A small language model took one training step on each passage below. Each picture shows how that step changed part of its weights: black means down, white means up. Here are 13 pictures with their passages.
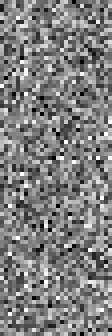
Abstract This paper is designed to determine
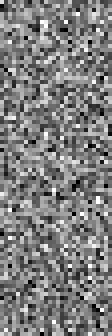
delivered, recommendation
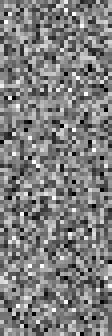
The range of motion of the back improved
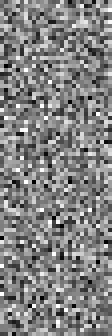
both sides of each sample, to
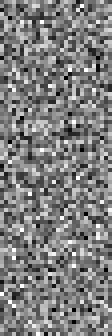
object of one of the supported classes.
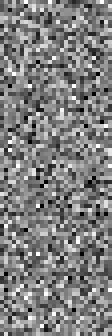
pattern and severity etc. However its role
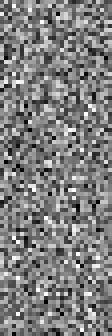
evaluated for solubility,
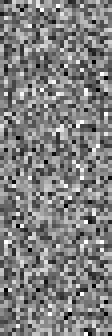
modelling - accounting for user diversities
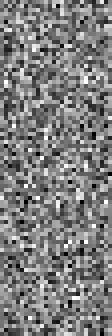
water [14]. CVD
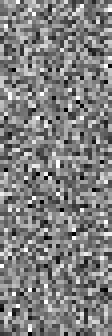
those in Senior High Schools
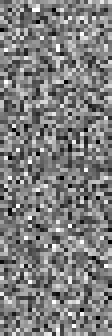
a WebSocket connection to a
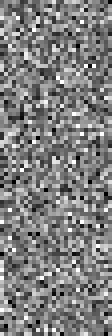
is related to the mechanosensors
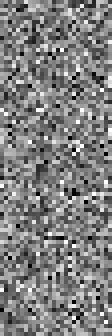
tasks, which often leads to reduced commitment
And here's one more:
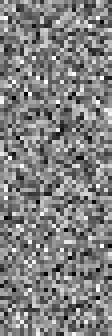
service teachers. Introduction: The objective of
